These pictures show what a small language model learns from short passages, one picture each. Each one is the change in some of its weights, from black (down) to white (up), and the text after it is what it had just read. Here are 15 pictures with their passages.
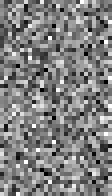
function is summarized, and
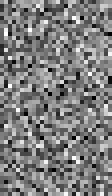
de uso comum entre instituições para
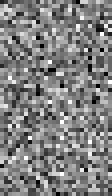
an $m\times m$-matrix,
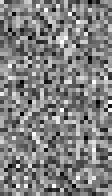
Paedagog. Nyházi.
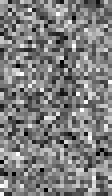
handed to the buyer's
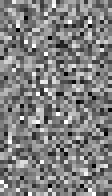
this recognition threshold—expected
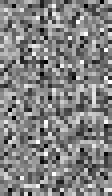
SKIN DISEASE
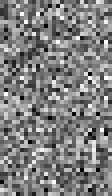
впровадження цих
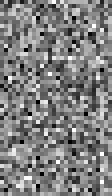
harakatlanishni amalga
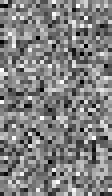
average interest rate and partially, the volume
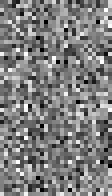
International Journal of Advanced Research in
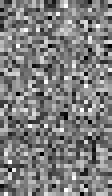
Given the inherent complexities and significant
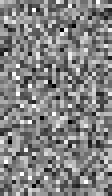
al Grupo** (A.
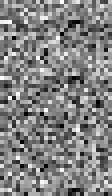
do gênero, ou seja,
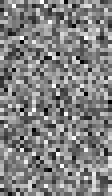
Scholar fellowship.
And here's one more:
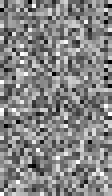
esquecer de todas as
